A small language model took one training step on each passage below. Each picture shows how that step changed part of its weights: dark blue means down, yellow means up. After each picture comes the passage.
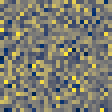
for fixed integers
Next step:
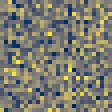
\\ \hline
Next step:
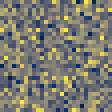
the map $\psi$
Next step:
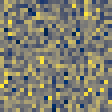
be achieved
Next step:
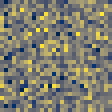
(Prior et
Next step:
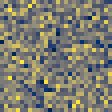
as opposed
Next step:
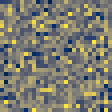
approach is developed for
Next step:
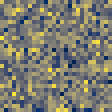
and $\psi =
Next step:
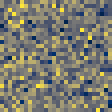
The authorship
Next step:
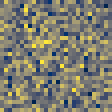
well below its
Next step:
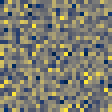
We also fixed the
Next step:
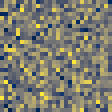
[4], Indian
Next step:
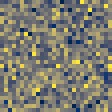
The combined
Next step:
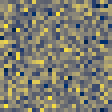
addition or deletion
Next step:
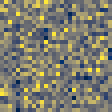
easy to
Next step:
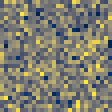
Due to our
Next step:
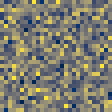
that the model has no
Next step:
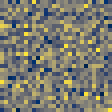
useful material
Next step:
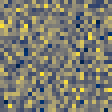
graph, and a
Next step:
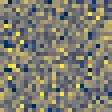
set $D\subset
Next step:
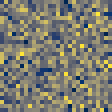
L_2 \times
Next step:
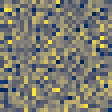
respectively. Pressure
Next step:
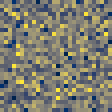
uniformity is
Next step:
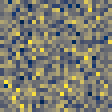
this study was held
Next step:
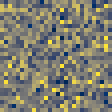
of $\psio$.
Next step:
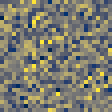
solutions that correspond to
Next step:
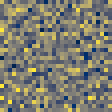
and procedures
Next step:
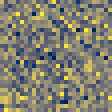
the study provides a
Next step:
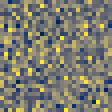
desirable result
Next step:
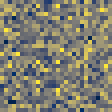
put forward
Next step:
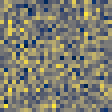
be slight or
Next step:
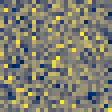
an RMSE
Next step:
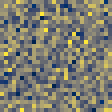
y \quad (x
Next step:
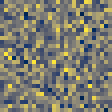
this data produce an
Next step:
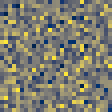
For example, the
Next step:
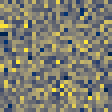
surface. The
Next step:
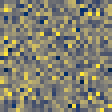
a sabbatical
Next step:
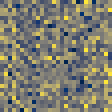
the latter solution
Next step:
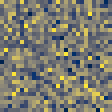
not contain $\kappa$,
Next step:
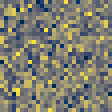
is the solution and
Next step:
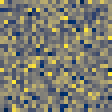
the regularization parameter
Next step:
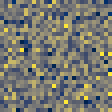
bounds the general
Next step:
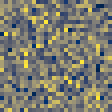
peer projects from
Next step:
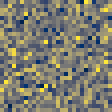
infer the following:
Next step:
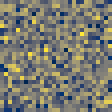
prevalent in our
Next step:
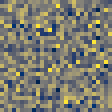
rise, coral
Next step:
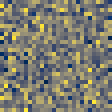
suggested value
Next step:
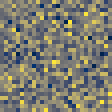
Element symbol
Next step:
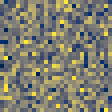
Remark.} Since
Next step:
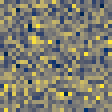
decision trees
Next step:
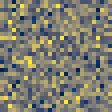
of the kd
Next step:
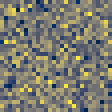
is the scope
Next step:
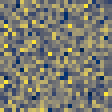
categories as
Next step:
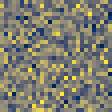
on the generalized
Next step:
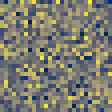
based primarily
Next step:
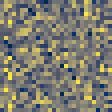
being more directly
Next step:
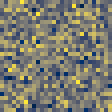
where $I$ is
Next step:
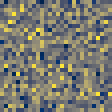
with the findings
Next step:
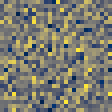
been treated in the
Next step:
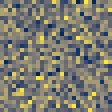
the challenges
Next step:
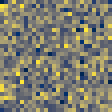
the pet.
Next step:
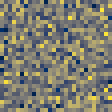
(A pulse
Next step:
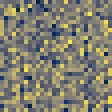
is applied to
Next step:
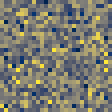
virus in
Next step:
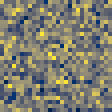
and $\BB$
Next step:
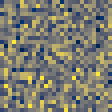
This conclusion is
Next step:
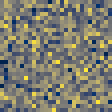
states. Thus,
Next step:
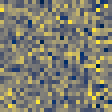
of ZnO
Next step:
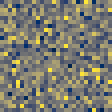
the integrabilty
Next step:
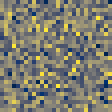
like FXR
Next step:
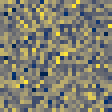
one can identify
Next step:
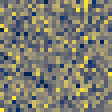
in this project,
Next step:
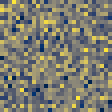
or TIMSS
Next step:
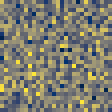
particularly those of
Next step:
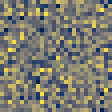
with a deeper
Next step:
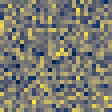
by $\{\varphi
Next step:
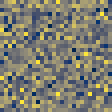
for universities
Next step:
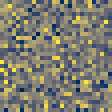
to marketers
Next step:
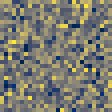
$\gamma'$ having
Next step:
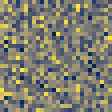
development of community
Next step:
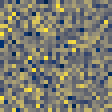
implemented in
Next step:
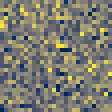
Mach number P
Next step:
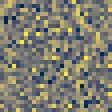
shape, the
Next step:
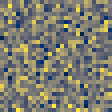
environments, the
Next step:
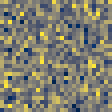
$Z$ be a
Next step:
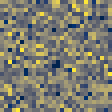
all $w \in
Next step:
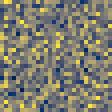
ICE are
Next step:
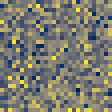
for every $U
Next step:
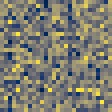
si$ and
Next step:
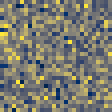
analysis of variance.
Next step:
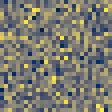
of single actions
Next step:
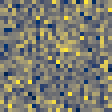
the beginning of
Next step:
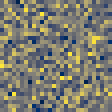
characterization of the
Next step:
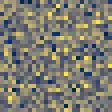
the weak convergences
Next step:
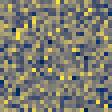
applications in which
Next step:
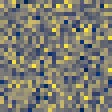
the diagonal
